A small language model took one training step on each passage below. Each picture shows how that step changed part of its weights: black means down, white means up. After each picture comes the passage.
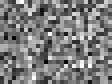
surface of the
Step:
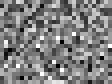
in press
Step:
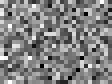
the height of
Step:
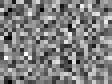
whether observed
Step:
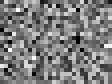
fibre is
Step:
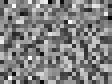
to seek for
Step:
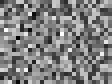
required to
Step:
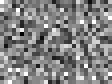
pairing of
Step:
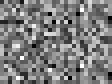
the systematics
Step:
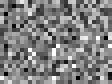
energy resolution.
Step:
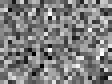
plot). The
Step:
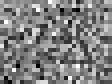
square error
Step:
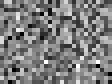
predicts that
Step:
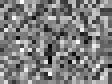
a regular
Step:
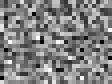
thus here
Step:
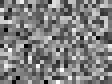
dex) if
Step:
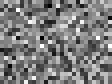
At high
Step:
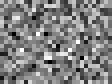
the use of
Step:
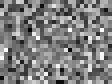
independent variables
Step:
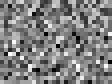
is possible that
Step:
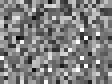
the first term
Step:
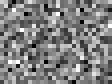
a patch
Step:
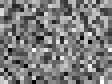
to L) |
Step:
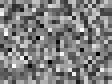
to systems of
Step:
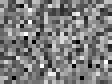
state and low
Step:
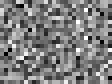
features for the
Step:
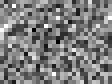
create a
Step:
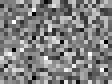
can determine the
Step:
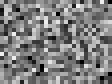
where $\hat
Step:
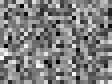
experiments, such
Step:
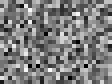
state for the new
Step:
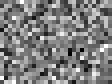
a vortex
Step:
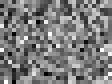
$h$ as
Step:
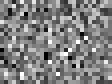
The observation of
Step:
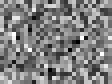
the conventional
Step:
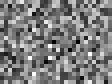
is the number of
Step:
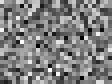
producing difference
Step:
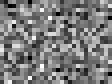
the CoT
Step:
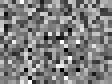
present in each
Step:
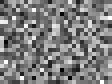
contain four
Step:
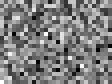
the finite form
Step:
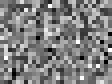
and its data are
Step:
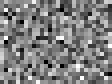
consider fractal
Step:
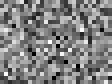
of information.
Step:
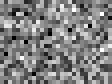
a helix
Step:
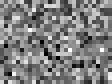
the momentum distribution
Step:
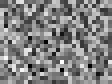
as well as second
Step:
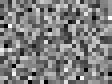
all ages
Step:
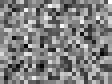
LVA and
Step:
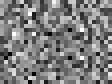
distribution to a
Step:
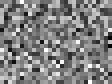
an increased
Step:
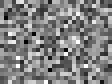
standard SK
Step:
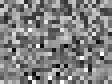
of LOS
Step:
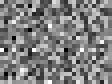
has operated on
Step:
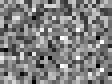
the unstable
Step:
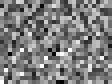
in the presence
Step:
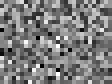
of these models is
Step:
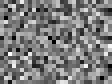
In the derivation
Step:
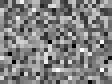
or gradual
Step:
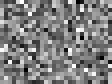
characteristic time
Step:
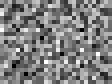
to minimize
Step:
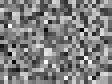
that are equal
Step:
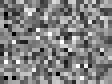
layer during
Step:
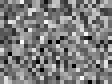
are determined at
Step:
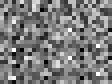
defines such
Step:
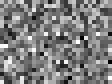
the design energy of
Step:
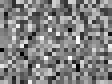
important observation is
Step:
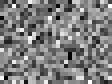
velocity vary with
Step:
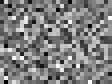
different project
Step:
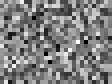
the case of the
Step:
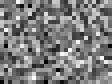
within the time
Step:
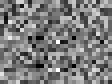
gauge coupling
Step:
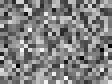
shown in Fig.
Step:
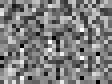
to improve
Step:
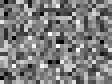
distance of
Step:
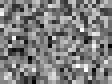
to a {\it
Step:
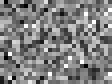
that overlap
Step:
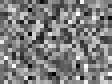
by a magnetic field
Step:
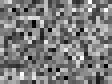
proportion of
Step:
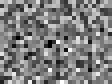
for all lines
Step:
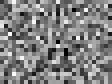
aim was to
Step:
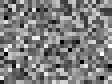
In contrast
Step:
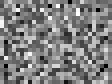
know exactly
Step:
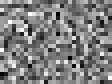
radiation energy
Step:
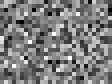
reduction of the
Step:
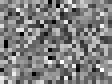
count the
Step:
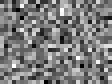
finite temperature in
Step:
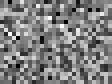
Cao and
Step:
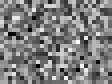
the present method
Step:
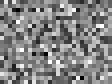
(the ground
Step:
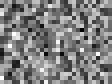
to to solve
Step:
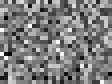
typical distance
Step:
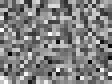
samples, and
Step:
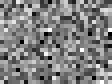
increases from
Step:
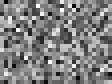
regime of
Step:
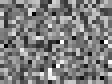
would be described by
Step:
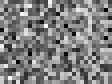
iff an
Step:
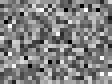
that under condition of
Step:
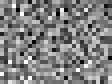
from insertions
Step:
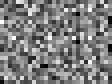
electron localization function
